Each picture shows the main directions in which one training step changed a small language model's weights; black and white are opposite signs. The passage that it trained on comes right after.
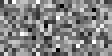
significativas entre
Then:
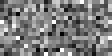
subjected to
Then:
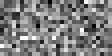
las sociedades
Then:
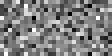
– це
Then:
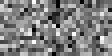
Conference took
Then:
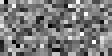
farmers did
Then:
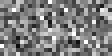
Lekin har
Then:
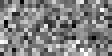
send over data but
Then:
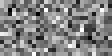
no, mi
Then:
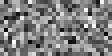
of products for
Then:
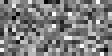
have affected the
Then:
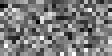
the problems of
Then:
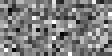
this subject,
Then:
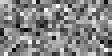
How to sample
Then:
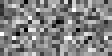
- Encontro
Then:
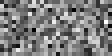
on the board and
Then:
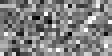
12 The future
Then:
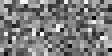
to agricultural
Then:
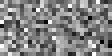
In fact, the
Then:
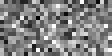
final question in
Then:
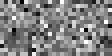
different sensitivities
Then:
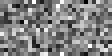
research priorities and
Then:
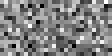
Nicht jede
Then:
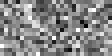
societies and their
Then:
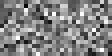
The University of
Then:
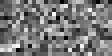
the efficiency and
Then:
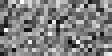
constitucional e
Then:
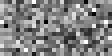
also deal in
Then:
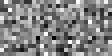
not contain the
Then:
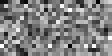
to the selected
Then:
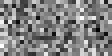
alma durumları
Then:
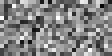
field incidence
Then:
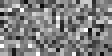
looking for a
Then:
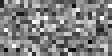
because that is
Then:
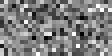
dinâmica entre
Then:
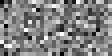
to initiate an
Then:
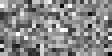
retirement and
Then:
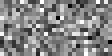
real incidence is
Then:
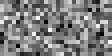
in the set of the
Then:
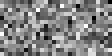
heeft men dan
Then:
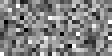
número total
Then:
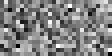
incremental and
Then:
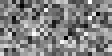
including automated
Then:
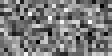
dacă „o
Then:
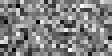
protection, data
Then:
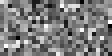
of adjacent
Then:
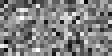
between customers
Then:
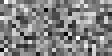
any other educational
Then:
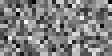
mixture of
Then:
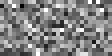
to decompose
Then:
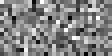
van onze
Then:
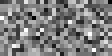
waste, including
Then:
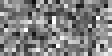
les contenus
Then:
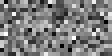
The duration of the
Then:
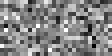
a la información”
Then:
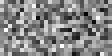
are often able
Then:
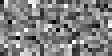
passage of
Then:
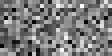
contours as the
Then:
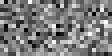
different locations in
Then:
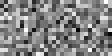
Cancer Res*.
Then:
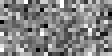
study aimed to
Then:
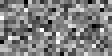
in komen.
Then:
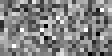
implemented on a
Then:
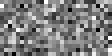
emish bu!"
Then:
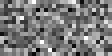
made according to
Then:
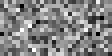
note that a
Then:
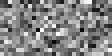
This 22 Km
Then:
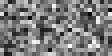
the larger
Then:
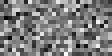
of working with
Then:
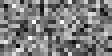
full and
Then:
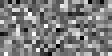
described in
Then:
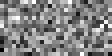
un ordine di
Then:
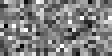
Semester of
